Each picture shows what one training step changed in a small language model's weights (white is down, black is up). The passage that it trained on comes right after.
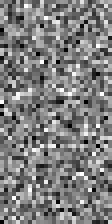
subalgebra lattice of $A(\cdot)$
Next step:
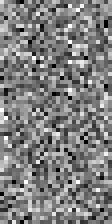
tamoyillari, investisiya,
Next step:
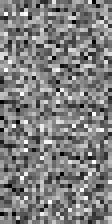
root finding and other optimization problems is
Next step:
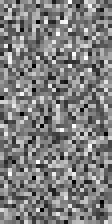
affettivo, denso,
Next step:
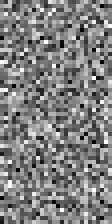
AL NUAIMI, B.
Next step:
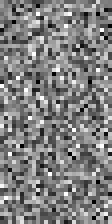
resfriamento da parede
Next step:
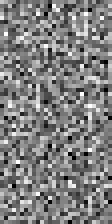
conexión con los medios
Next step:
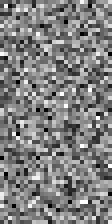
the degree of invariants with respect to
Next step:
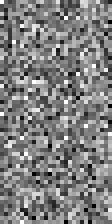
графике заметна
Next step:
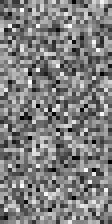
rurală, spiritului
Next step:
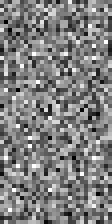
visitado varias veces hasta
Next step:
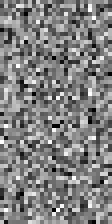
all $0 \le t \le T
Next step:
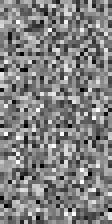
as a function of the number of contact
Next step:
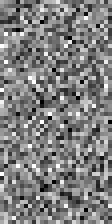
F. Katanov,
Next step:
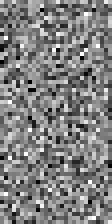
obtain sharp estimates for the differences
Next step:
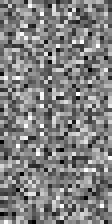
ones stand for the conditional independent
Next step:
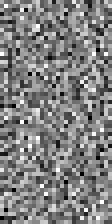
à atividade de Operação de
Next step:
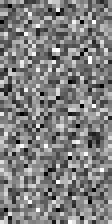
por su parte, desarrolla
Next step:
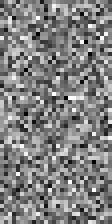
$x^0$ and on the noise
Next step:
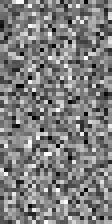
fe'llar grive up,
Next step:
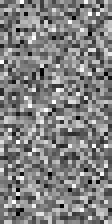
when the graphs are sparse.
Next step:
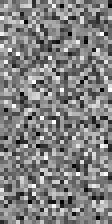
E. Sc., professor,
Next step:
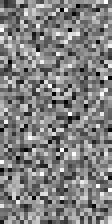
we write $w \cyclic
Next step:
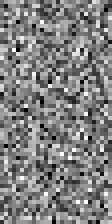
braids which are knots. Let
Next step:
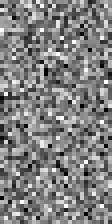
that $\dim Z(\frak{g}%
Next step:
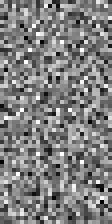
de nuevos conocimientos
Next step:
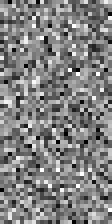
iqtidorli bolalarni
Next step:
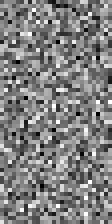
wo sie stehen. Dabei
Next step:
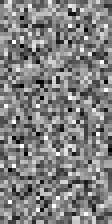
of Armenia, Ashtarak,
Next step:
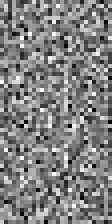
в государственные
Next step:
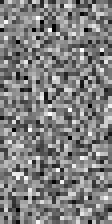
polyhedron (in our case,
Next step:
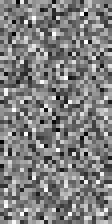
\cite{NW03} and
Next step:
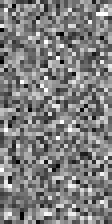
conversely, $\CE_V$
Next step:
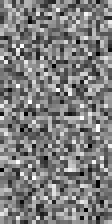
refere que a ocorrência da
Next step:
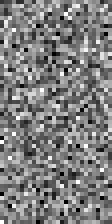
because $gP_{\alpha_k}\cap
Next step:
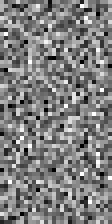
O estado de Goiás está
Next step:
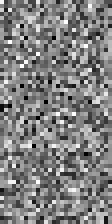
abaixo do rebordo costal
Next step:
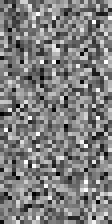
finitely many lattice points $A \subset
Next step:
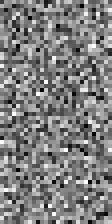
andere situiert den Ursprung
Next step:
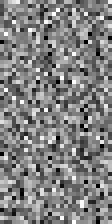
juda sekin amalga
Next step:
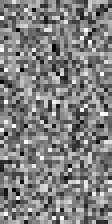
perairan Wakatobi
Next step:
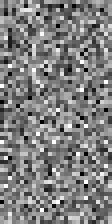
dimension $\sM_{SpLag}$
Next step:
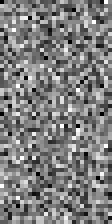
organizaciones? Frente a la
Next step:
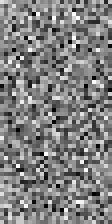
finite mass, whence its barycenter
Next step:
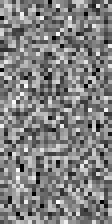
den flach (17 cm)
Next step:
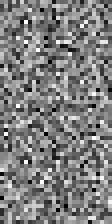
\rho$, for large $\rho$, where
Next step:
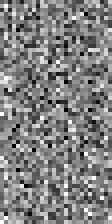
жабрланувчи роли,
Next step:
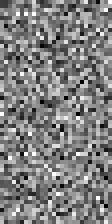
wird. Mit den beiden
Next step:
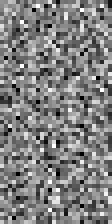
Education and Research*,
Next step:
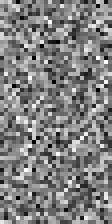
on general Herglotz function theory,
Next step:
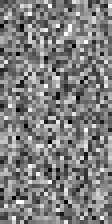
común en forma cada vez más
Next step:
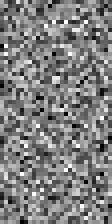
atractivo y características
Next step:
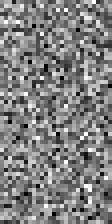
Toy in the World?“
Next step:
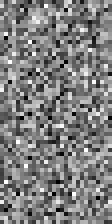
ligne, ou encore à un
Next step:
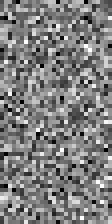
Gelfand--Graev et le
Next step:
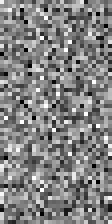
academic proficiency.
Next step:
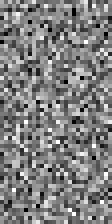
server üçün təklif
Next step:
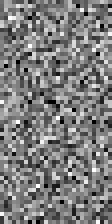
i,j,k \mbox{ and }
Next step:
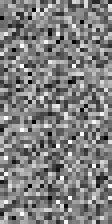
à cette véhémente
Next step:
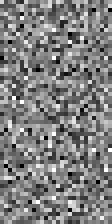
kuchaytirish va talabalarning
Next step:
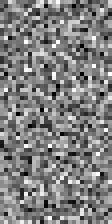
language norms, document
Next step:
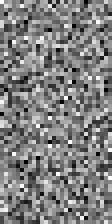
dan analisa gelatin kepala
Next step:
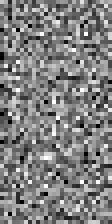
maps all points with $V$ coordinate not
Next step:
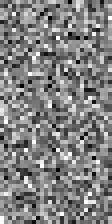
yordamida har bir kichik
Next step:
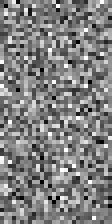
o'yindir. Chunki,
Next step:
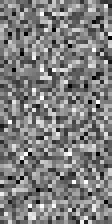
adv-diff}. In what follows,
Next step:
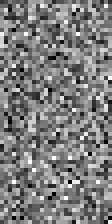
Note that quadratic Lie algebras are
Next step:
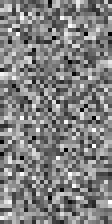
cm in diameter, at a distance
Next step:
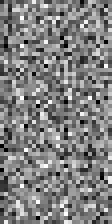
повседневных практик
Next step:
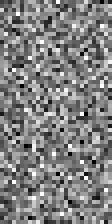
pelajaran, karena
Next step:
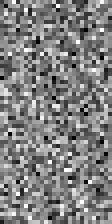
o'ziga xos grammatik va
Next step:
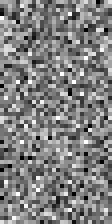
belgilar bo'lmay,
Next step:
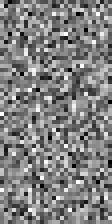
variabel independen > 0,05.
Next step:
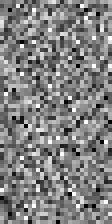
qiladi. Foydalanilgan
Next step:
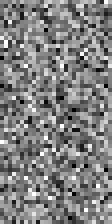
va Sug‘diyona
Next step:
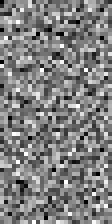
for all bounded open convex subsets $\Omega$,
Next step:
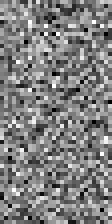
$z\to +\infty.$ The latter
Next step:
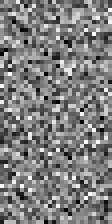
$\updownarrow$ & & & &
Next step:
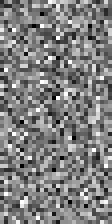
Asarda keltirilishicha,
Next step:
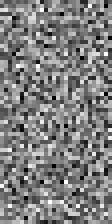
given by the meridians of the
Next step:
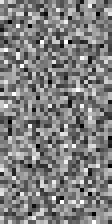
adopt the notations and conventions
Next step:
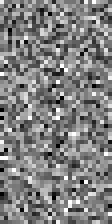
point $\zeta\in \tz$ if
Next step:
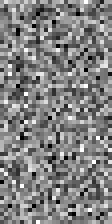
jihatlarni o’z ichiga
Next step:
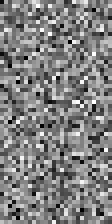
with negative exponent, and we can
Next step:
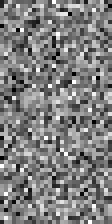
\footnote{Even though the
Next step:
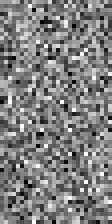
sua administração estava
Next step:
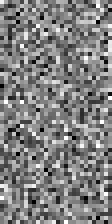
засвоєння знання
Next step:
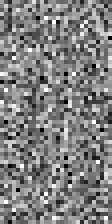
выпускников вуза:
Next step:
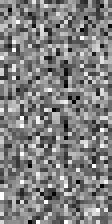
при проникновении воды в
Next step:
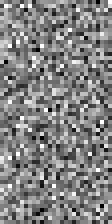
be mentally difficult.
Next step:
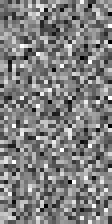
by one, the accurate point is
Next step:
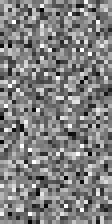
limit set is a wild knot in the sense
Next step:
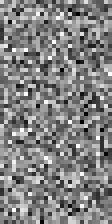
keladi va siyosiy jarayonlarda
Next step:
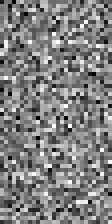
We denote this variety by ${\mathfrak
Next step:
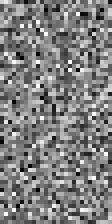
motive, we may assume that it is
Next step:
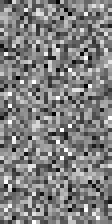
menciptakan bisnis
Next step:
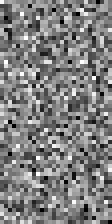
critical line with width $b/\log
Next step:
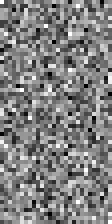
yak vse vlashtovano
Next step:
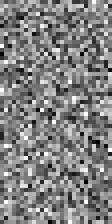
40 vaches, même si
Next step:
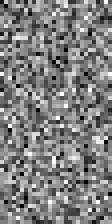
the vanishing of Futaki invariant of
